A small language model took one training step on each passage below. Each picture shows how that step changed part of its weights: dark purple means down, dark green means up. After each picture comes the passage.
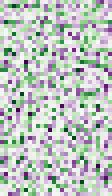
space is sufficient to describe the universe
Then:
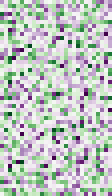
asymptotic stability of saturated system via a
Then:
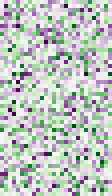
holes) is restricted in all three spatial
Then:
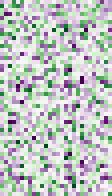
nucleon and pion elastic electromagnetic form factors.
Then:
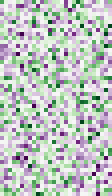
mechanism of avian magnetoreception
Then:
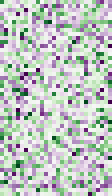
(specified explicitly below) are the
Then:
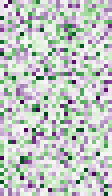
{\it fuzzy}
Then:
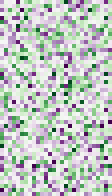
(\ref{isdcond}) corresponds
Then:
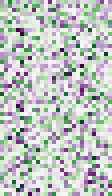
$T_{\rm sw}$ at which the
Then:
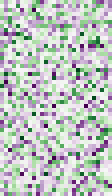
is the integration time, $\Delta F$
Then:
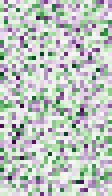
the planet itself}) starts to interact with
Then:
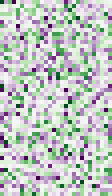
512$ unit cells with periodic boundary
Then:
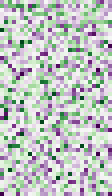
consisting of only one atomic species, the
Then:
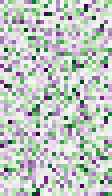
= mp_\beta$ and
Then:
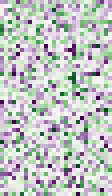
dashed lines with circular markers. Here the
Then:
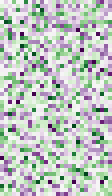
on-resonance readout trace for
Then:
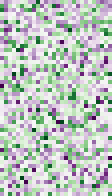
which is compatible with the SM expectation of
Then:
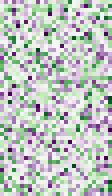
matching function used and $(z,
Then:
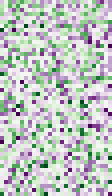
optimal fit of the $NN$ data.
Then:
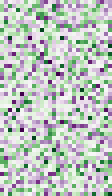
the divergence rate of geodesics, is
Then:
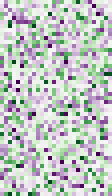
has severe implications for the
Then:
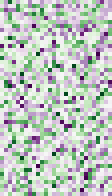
for a fixed temperature and observed the same characteristics
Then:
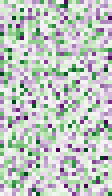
violation is free of the PSL.
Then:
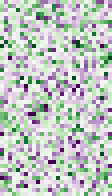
the trilinear parafermionic
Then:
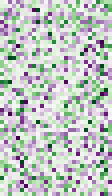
\Omega \cdot d \mb S=
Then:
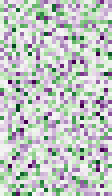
the data patterns, recognize serious
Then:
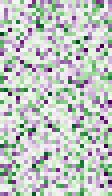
optical lattices}, Phys. Rev.
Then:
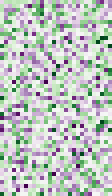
detection of true variables compared to existing approaches.
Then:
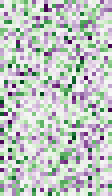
MeV [corresponding to the upper and lower limits
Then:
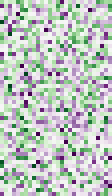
performs very well in IoT device
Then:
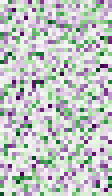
and $ G $-terms originating from
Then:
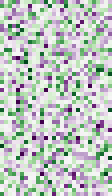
following lemma regardless of how
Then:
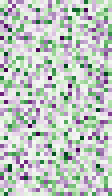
\nonumber \\ \dif \eta &=&
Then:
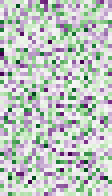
SA 5005, Australia}
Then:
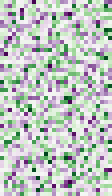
\begin{align} \widetilde
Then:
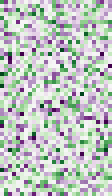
to the following boundary conditions at the
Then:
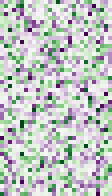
nor a log-normal distribution was
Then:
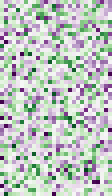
the continuum. As templates, we
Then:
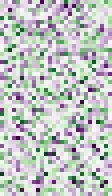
gaps and holes are not only predicted
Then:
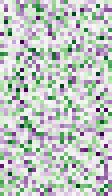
3). Let us make rotations in the
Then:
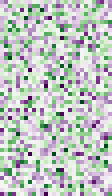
also a function of $k$:
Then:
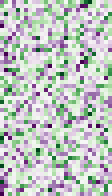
\overline{e}_{j}, \quad
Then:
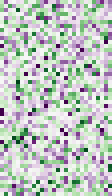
the instability. In order to perform this test
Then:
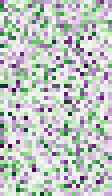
time scales. For example, vorticity
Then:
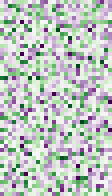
many grains produced by them. This
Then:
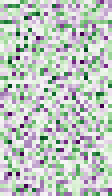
First, let us consider a volume $L
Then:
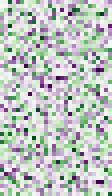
broad energy distributions right away. Indeed, it
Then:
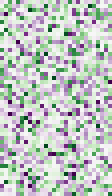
$\mm2$. The point $\mm2
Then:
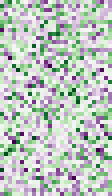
cells were connected to environmental chambers
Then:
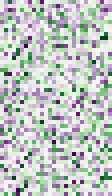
and then the disappearance of it.
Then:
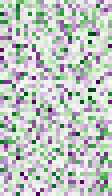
interest in the constant term, so we finally
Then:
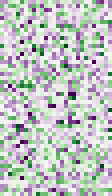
propagator taking into account its free width.
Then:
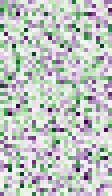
applicants to the same department). To
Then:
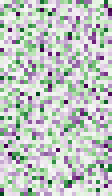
averaged quantities} \end{equation} We
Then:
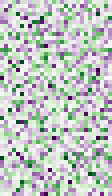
one way} speed of light is {\em
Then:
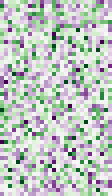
multi-head attention mechanism to combine information
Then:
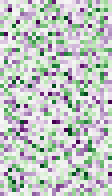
Science and Technology of the Republic of
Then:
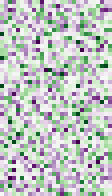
and complex process and can not be applied in
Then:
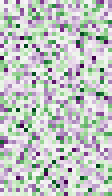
is expected to be smooth. They also have
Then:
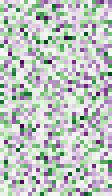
the case of qubits, i.e.
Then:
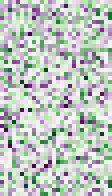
sampling. Additionally, the scattered fundamental
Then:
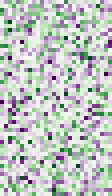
full geometry by attaching a
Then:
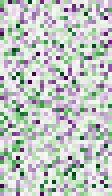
Joel_prl}. And
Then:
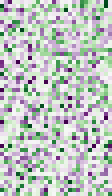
potential generalizations of our results which may
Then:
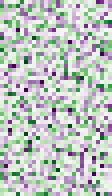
ferromagnetic coupling act as pair-breaking effects
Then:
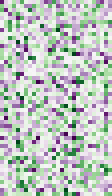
ejecta (ME) in both
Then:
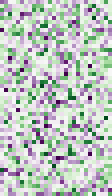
coefficients of degree $N+1$:
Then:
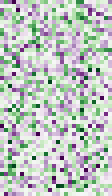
Nuclear Theory in Seattle for
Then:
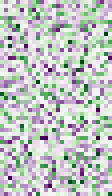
is $X$ and whose set of
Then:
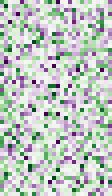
**(c)** ideal arrangement
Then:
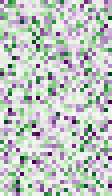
ETSI [4] and SAE
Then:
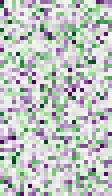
centroid energies were carried out using 33
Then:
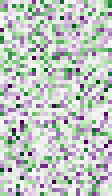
solution $M_n$ which is a
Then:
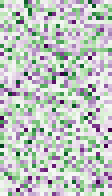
at different times scale. By quantifying one
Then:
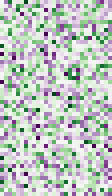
between potential spectra at different redshift values. For
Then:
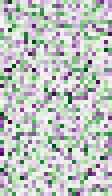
for the water level. The unit normal
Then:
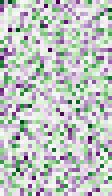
time, recent work suggests that refusal
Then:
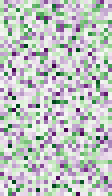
the eigenstates described by the operators
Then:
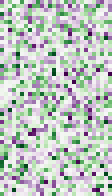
correlator with the transverse derivative is written as
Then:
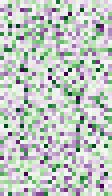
small seesaw scale. On the other
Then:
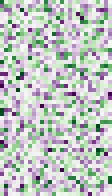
but we do not know how to ensure
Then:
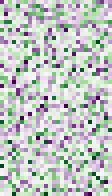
starting point for most magnetooptical studies of spin
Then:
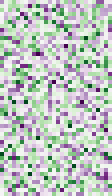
functions are analytic in the semiaxis
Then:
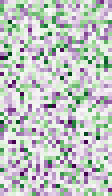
approach to a constellation level setting involving
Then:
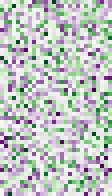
superconductors (HTSC), the distribution
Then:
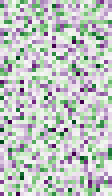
ensuring that communication latency is not affected.
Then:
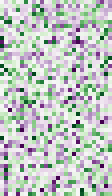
on the Ising ferromagnetic to paramagnetic phase
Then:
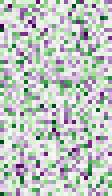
outputs\footnote{outputs are read to
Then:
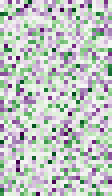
subtracted. A clear ferromagnetic-like
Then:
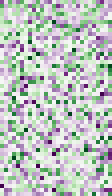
minimum and reduces their coherence property related to
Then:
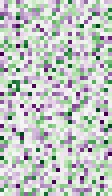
| M) d \boldsymbol{\theta}$
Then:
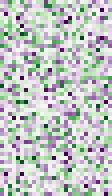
code. \bibliography{References}
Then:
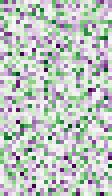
to the interferometer). This is due to
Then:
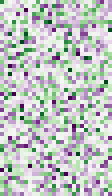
(for a fixed $n$) and where
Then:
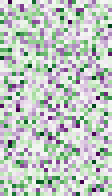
CPU with all the accelerators in the
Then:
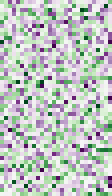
suppress page numbers. % Comment it
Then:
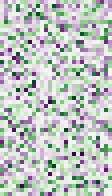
it is possible to use this method on stable
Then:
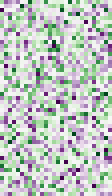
bulge fields in the {\sl
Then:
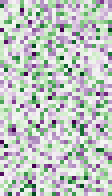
would be calculated by multiplying by the
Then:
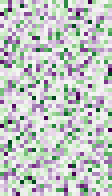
\tau_n &\coloneqq
